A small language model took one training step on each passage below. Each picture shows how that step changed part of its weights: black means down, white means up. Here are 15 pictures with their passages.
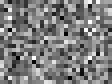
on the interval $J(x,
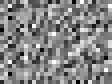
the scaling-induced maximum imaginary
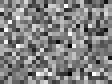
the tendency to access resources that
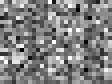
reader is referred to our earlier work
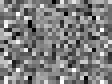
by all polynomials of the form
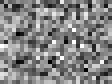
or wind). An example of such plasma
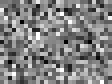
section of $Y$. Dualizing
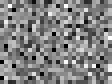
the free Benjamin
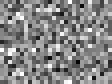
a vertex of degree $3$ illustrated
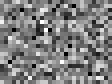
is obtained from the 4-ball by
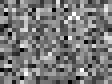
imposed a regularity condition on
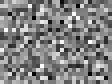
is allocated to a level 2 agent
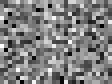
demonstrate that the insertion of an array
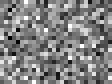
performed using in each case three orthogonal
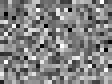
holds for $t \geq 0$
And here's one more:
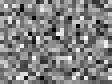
it is the difficulty for dealing
